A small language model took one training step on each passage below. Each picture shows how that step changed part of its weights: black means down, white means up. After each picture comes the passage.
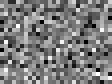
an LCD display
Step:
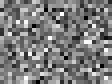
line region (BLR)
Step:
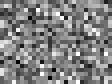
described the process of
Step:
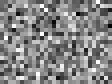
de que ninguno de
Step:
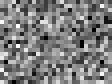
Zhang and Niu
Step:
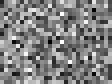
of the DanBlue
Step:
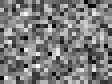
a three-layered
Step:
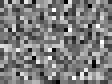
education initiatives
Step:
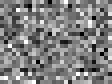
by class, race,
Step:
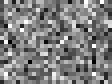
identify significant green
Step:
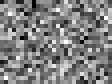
que señalaban
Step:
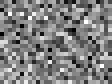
the scope of the
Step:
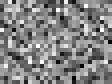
aunque difieren en
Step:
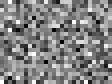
welslagen van
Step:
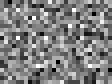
Spectrum} The
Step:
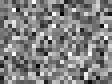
electronic properties for this
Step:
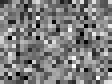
artifacts code
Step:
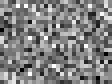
importante nesta
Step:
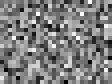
documents in electronic
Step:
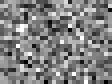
growth) or by
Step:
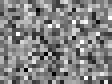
cleaner residue
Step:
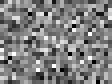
narrativa da
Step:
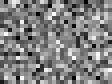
present several examples of
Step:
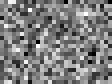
in online portals that
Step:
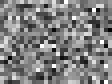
naturally represented as
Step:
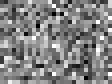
mathematical theories
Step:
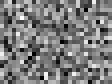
assigned to experimental
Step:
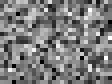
involving W are
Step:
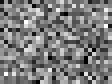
with large slopes
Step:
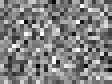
en responsabilidad social
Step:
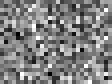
use this definition to
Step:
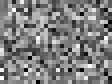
revolution has led to
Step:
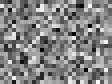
\textbf{S3} and
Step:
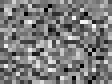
with a weak sw
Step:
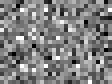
биз илимий
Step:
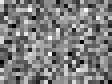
peserta didik
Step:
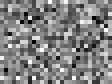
- Aberman N,
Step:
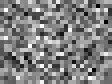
Here we have set the
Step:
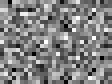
$T$ might have been
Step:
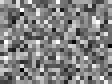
Liver Disease:
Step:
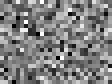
of $\Delta T$ on
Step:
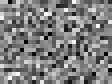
BGE will always
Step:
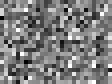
extracted and determined
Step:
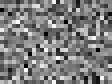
oogcontact. -
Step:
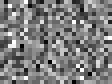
their teachers'
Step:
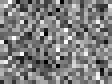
not viable because of
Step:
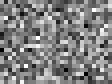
The study concluded that
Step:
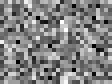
In this thesis, the
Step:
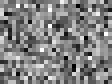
de gestion** :
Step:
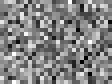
(ii) spacing
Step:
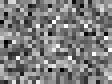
academic knowledge
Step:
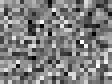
Таблица 10.
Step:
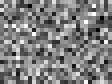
de mate waarin
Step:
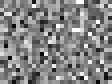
Bu esa o'z
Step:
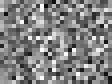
increase its capabilities to
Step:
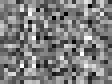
A tecnologia
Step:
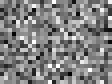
failures very well,
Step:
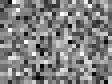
of Satsuma,
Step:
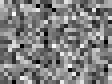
of specific heats)
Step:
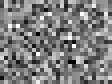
and any other sensor with
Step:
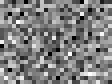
interview were conducted
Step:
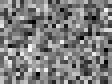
traced all the way
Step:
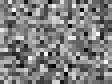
currents*, 10.
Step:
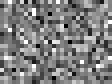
to cool, the emission
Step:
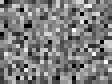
that a resident's
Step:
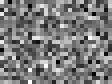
the Ricci curvature
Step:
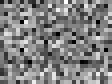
the case of parallel
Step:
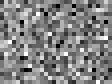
the whole field of
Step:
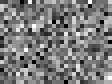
brand equity are
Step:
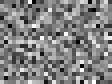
localizada na grande
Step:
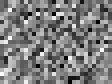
security of BC in
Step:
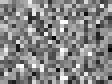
транспорт и
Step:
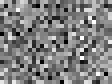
transform on the position
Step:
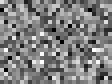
good distance indicators.
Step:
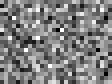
$\Omega$ we need
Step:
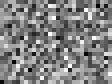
The arguments of the
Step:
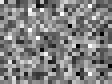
bosh maqsadi
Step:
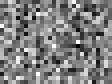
literarios que sean
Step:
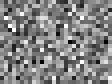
of the eclipse
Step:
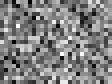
to one transfer of this
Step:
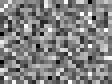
the contrary, the
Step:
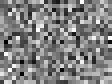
evolution of perturbations
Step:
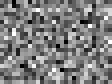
dalam transformasi
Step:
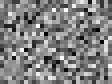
trabajar en los
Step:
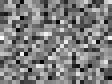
type theory aids
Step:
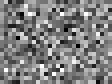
whereas some hormonal
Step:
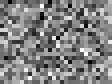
on microscopic
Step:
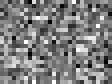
60 W to etch
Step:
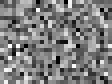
family of paths
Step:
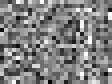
remaining $n$
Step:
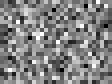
lines indicate new state
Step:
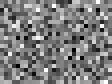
a model would thus
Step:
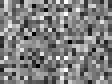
to mirror in the
